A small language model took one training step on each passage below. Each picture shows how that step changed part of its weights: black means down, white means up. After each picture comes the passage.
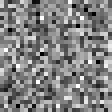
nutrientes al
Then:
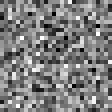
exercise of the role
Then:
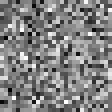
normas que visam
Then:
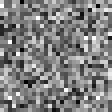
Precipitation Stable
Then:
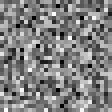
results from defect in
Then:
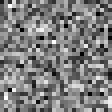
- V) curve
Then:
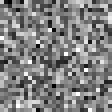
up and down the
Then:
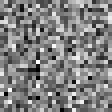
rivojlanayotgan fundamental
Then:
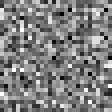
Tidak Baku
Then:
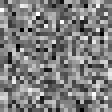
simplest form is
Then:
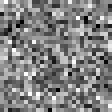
in the system of
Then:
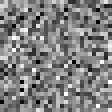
otro tipo de
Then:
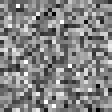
as these contribute to
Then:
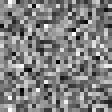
asosida jismoniy
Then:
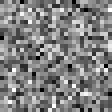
CORM must
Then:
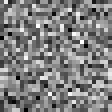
Una manifestación
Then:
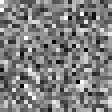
of ions causes
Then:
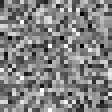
4 Human Movement
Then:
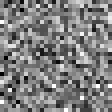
their common names and
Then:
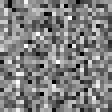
all organizations.
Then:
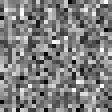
a serem especialmente
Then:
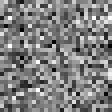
Истины в
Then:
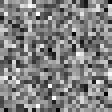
a lower point density,
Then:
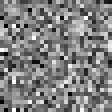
competências sociais e
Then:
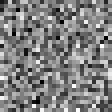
more Saudi parents
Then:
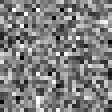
в рамках
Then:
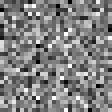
das resoluções
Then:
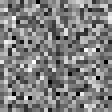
great importance in order to
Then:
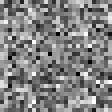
the internal surface of the
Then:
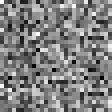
их использования является
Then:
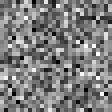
about the topic and
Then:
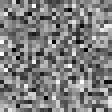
kuchga kira
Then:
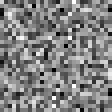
JMeter ou
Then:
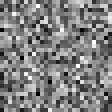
International Institute of Medical
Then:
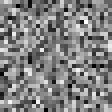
anında kullanılan
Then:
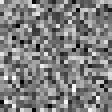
summarized in Table
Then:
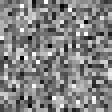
were the same as described
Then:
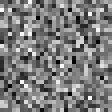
and behaviour and in
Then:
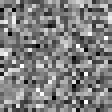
significant ($p <
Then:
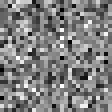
asosiy vazifalaridan
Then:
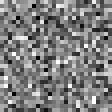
used by people, mainly
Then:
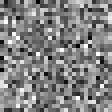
according to the nature of
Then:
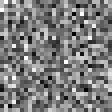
for systematic reviews
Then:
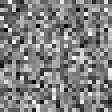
Pr Ac; |
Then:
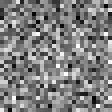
последний как
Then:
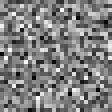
роли в полном
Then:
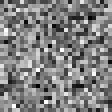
form of social text,
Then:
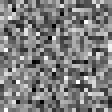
provides essential information for a
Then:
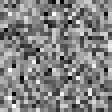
Another issue in
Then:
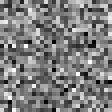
the exploitation of women
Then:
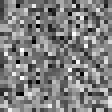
Avgust 30
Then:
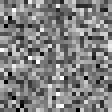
more careful examination
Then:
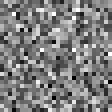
с минимальными
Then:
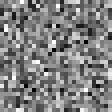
sections (two
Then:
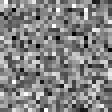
result show that, in
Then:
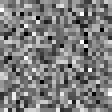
and stop progress on
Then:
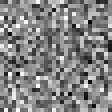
ta'lim –
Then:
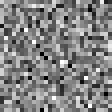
was done. The
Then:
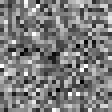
well as creating conditions
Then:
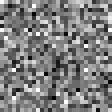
часа работы
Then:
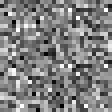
very different from classical
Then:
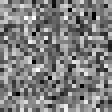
by the SBI for
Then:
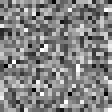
Técnica de
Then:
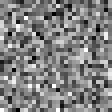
jinoyat uchun
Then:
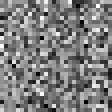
não ao cuidador.
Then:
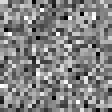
of the mountain
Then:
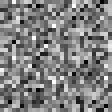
lo que si bien se
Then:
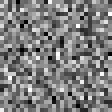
and Buser's
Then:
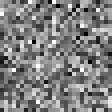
Supplementary material The
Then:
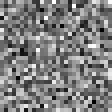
tijorat banklarining
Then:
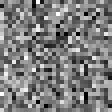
that is coincident
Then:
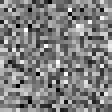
en la categoría
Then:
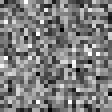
into two main groups as
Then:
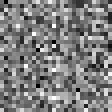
среднего –
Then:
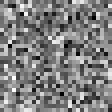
part of speech that
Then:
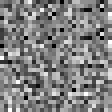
(17%) belonged
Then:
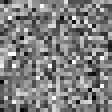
xalq tarbiya
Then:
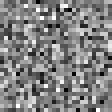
be considered for the treatment
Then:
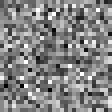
of this engagement,
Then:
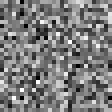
риски и их
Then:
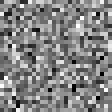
line in (b)
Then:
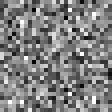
by NBO
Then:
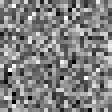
The study was conducted in
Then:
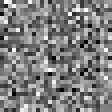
mmHg to
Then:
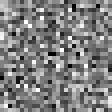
clearly observed that mixture
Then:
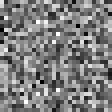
aims to determine the
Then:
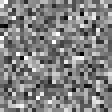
of patient.
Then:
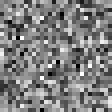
Paper name:
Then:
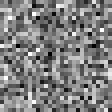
used for tuning the
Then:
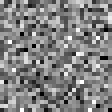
um controle sobre seu
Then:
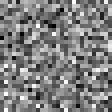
Universidad Nacional Mayor
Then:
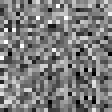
using standard definitions from
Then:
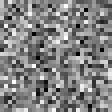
cultural, precum:
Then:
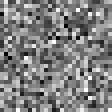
and production cost. The
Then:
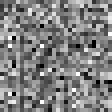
The influence of individual
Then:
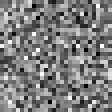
with a finite
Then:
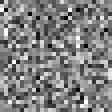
de continuar,
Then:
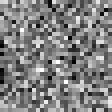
que abre margem
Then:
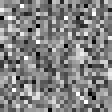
electrostatic interaction of
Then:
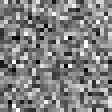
preproceso de
